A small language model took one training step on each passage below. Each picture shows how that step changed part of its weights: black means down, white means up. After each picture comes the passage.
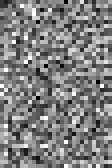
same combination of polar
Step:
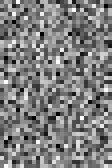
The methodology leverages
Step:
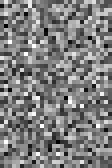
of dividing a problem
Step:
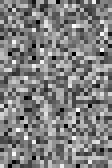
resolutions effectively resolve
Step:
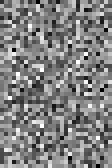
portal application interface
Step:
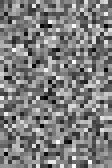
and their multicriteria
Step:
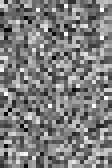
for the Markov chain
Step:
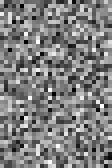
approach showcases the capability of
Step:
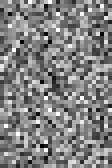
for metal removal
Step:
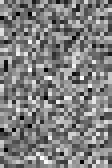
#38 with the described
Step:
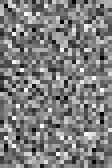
d t \over t } \int
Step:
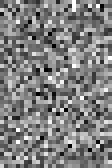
and $F$ the fermion
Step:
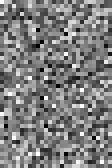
of the National Research
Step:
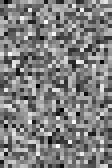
labour among rural
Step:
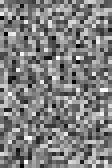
then a constraint fixing
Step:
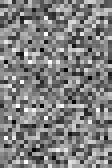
the upper edge of the
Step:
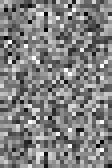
at Fermi level is observed and
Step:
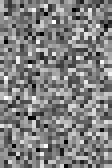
radicalism formation during the
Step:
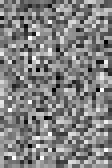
by external magnetic field is
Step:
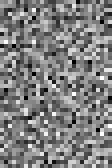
system has no cycles.
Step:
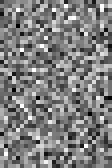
properties. The gapped spin
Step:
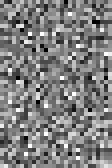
in the gastrointestinal
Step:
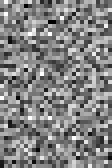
only on incident of
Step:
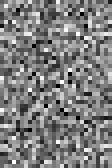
fronts that moved
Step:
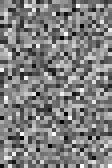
the LHS of equation
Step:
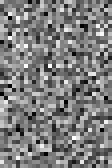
better than the VoF
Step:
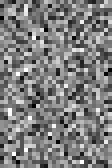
The computational environment is the same
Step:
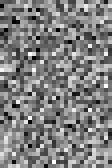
conservative about saturating
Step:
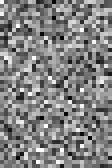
to the original state after some time
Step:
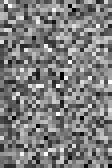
the single-particle
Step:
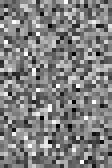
space is of constant curvature
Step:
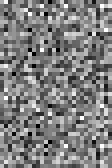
three choices give valid
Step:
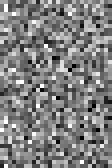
the context of Communicative
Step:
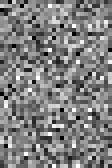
3\% less than the global
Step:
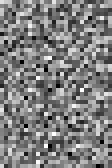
the area. This high
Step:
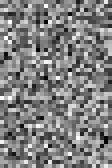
comprising thousands of
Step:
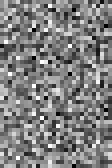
comparable to a reflective
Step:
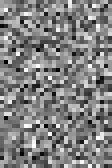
series of V to the first order
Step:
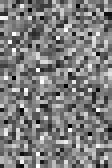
attacks, such as
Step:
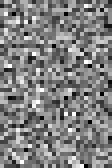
(FiBL DE)
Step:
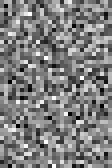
and strengthen the tax
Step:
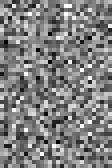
that a wife should
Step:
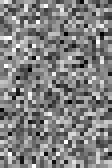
small atom and it can get
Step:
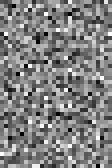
specular reflection apparatus
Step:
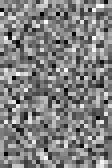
tables were created during the main
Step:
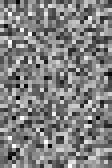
been living outside
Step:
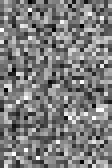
to the ZSP1
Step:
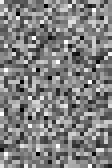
only conserved spatial
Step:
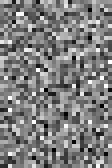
stable. In contrast,
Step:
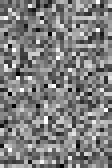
schools are not
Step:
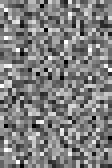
of Ag-doped
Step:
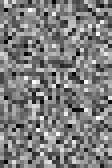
(dashed lines). The a
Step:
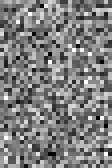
grids and only read on
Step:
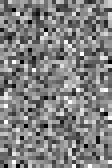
minimum possible fractional difference
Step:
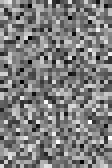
the legitimate
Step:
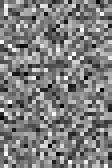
:= \exists
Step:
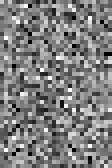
a type- FDO enables
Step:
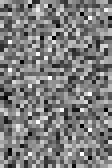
were 0.6 million new
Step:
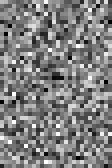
line joining the upper and
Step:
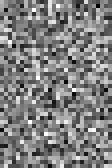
data obtained using both QCT and
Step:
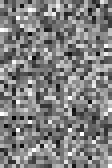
education system, 8884 had
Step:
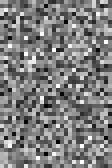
that way, the particles of
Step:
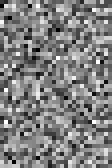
recorder or mobile
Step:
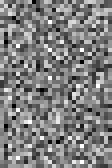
about the differences between the
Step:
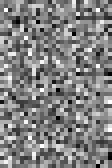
themes of ideology,
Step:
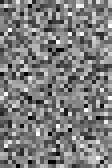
= argmax_{f
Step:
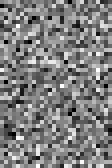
concentrations are often
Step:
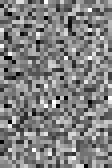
down (Nishiura
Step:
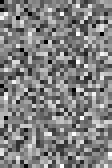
limits for the sequence
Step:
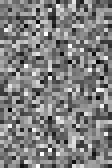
indices is implied and
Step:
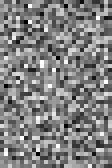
distilled water were
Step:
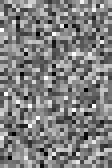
with respect to B$_{p}$
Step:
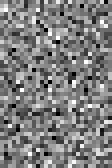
classify the brain
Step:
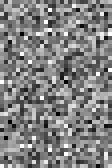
gut of *Labeo
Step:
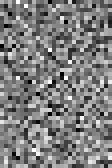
two-point function of the spin
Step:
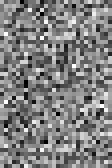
and expressions commonly used
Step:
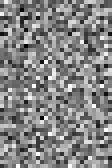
is interesting to study the
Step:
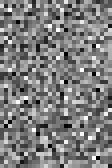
$I$, the spacetime is
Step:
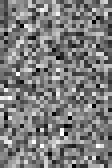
induce a long-range
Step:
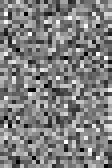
electromagnetic processes.}
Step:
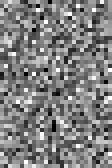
reproductive system disorders
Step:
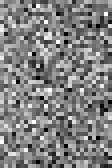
University, Reymonta
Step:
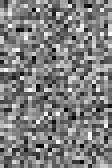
function of the powers of some
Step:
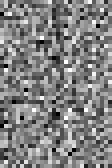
(Picture 3), was
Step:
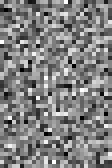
cannot be understood without
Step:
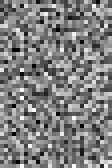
the unilaterality of
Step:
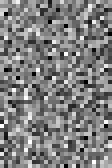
Human Rights and
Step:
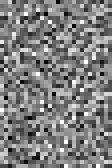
as the consideration of bulk
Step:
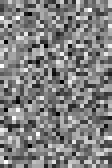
mitigation techniques have to
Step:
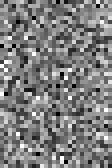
three sub-processes:
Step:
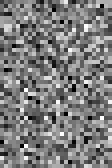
\rangle \langle \ell
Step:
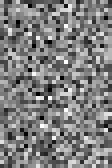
and N_r denote the
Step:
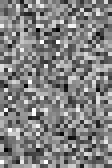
them to destabilize the
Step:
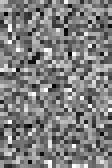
mean resolution of 1.31
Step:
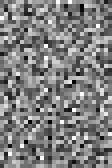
the workforce think,
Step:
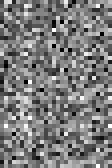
\par \begin{figure}
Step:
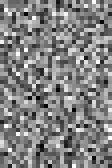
perceived stress levels 404
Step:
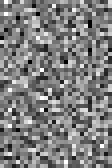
Lower midlands 2
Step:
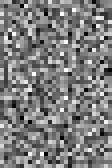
By providing a national
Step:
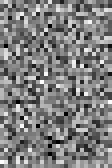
head motion and 24
